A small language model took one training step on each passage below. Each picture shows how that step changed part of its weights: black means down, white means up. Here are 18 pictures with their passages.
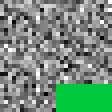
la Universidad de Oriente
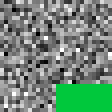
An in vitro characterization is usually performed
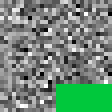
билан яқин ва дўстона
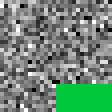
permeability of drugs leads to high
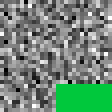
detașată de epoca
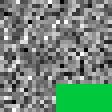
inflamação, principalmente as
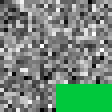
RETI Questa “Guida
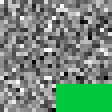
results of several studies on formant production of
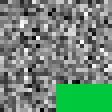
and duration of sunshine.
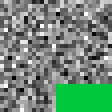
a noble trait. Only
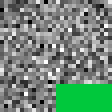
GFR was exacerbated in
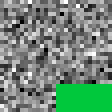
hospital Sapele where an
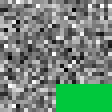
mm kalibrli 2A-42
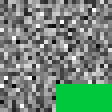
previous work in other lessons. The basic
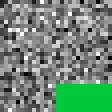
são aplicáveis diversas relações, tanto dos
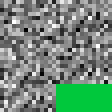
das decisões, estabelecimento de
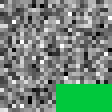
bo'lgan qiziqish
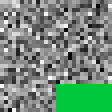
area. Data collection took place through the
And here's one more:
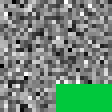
*Semin Immunol.* //
